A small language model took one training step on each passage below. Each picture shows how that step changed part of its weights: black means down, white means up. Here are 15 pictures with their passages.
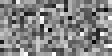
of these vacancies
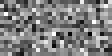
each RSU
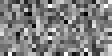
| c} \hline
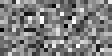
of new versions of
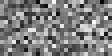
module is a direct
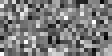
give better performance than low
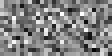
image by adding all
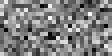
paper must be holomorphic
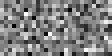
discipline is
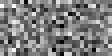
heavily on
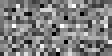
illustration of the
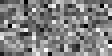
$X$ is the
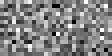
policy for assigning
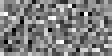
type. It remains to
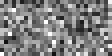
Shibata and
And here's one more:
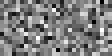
to the Van der
